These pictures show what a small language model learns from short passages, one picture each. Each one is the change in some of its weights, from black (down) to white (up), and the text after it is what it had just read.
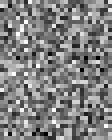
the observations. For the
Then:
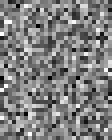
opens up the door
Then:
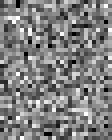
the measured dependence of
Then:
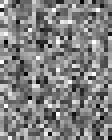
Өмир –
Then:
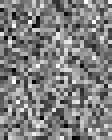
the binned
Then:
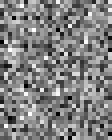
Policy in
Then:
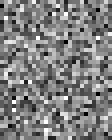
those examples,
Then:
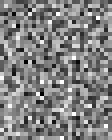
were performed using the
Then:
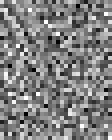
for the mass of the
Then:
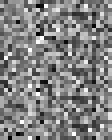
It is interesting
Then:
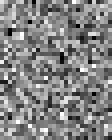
*s1* with
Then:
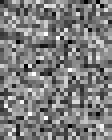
Nutzung von
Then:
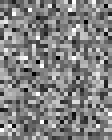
резервов и
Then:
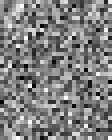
and definitions of
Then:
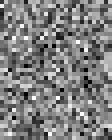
this symmetry-limit
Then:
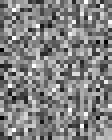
Development of
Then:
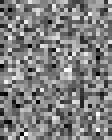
grain)} For a
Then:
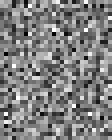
spaces $A$
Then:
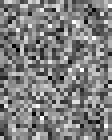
liegt in den
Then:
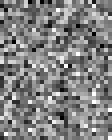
«A food
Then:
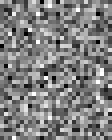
kadang kala
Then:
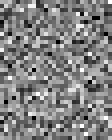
va xalqimiz
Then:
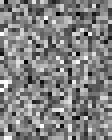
values and hence was the
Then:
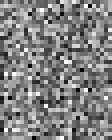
the results of solar
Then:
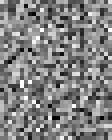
which allow for their
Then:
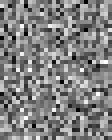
than the ones using
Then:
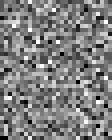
very sharp
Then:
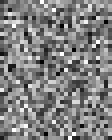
the limit of very large
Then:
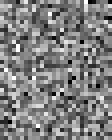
Struttura del
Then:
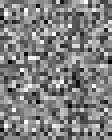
However, in the case
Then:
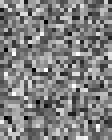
to the scaled variable
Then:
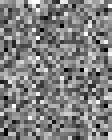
in magnetic fields
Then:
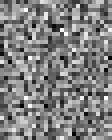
methods in the state of
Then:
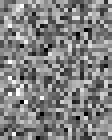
and their corresponding complex
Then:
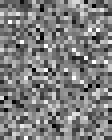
o'zbek tilida
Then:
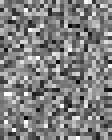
in the same form as
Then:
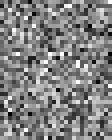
analog of Theorem
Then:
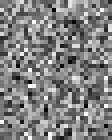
the convention that
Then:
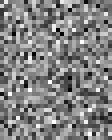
this does not mean
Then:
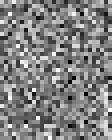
the Virgin at
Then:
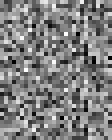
setup that allows
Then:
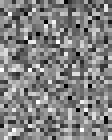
на значній
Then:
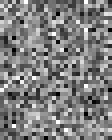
parte da obra The
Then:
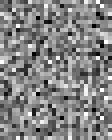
2D metals.
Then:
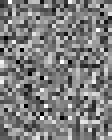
& Dietrich
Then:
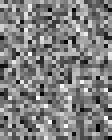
\end{equation} This
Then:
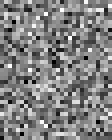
some questions.
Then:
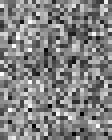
on surface density,
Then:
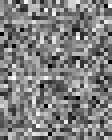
borishi mumkin
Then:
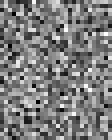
produced a differential
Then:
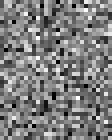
in this novel
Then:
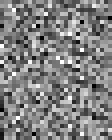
stack qubits,
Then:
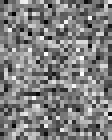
of fracture
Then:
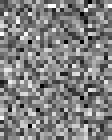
by computing the
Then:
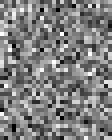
meter cavity are
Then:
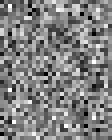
il conditionne le
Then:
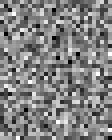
Trello A
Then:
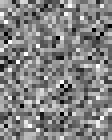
и физики в
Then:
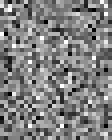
dimensions. Its
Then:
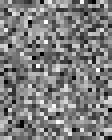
tema de vida
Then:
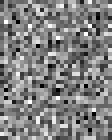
$\sigma$ corresponding to
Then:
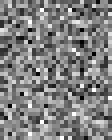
ont été
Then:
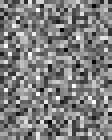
recently obtained as
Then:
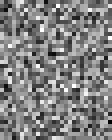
ours. The rate
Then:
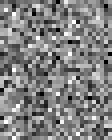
джерела з
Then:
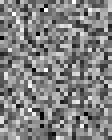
to different scattering
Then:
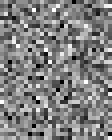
on.* Key
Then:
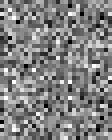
Galilean symmetry
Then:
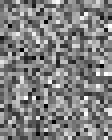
coefficients $
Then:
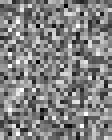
and then applied the
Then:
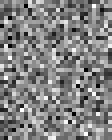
con un ancho de
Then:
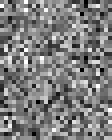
observância do
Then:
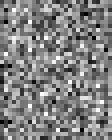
A unitarity
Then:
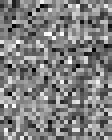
formal parallax
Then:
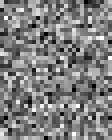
reproduce results from
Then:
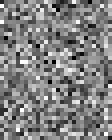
concevoir le
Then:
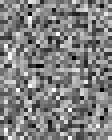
for what we consider
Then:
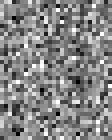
композит на
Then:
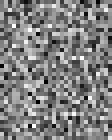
is that indeed the
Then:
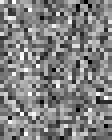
the effective mass of
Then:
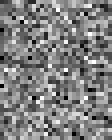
oleva lause
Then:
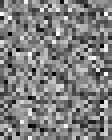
deze leningen
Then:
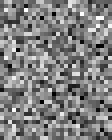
tanınan bir
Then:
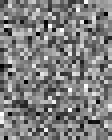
FA are expected to
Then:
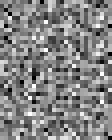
orang tua
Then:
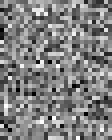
to achieve a
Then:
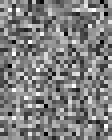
dressed state energy
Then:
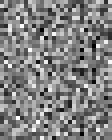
the text is shown in
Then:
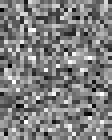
to identify the
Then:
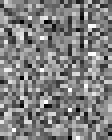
by the FGR for
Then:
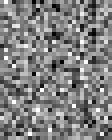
etmeli ve
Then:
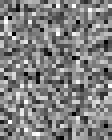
when the subchannel
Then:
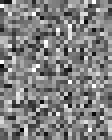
Algebra and its
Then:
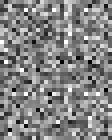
и национально
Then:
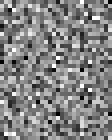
of «cultural
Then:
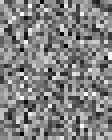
view with the data
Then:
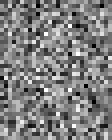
largest forces present
